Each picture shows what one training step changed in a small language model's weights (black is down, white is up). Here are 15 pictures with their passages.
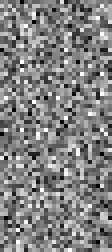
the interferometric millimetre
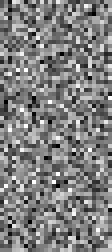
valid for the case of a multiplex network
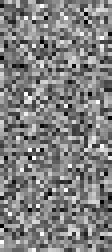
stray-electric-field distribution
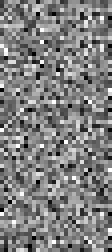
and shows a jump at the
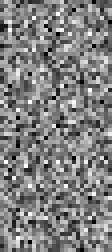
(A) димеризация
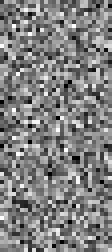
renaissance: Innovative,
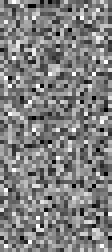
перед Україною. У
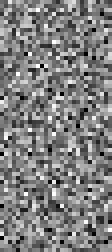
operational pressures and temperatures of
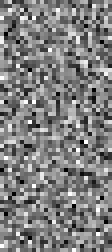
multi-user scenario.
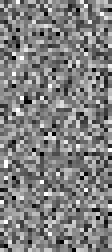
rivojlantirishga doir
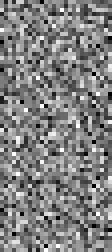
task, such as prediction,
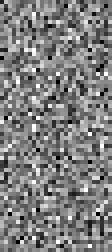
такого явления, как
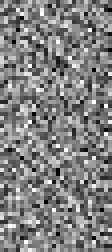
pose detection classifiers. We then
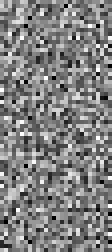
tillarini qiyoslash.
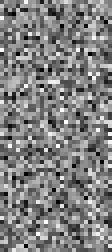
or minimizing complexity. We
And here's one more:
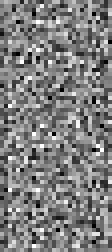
что говорит о
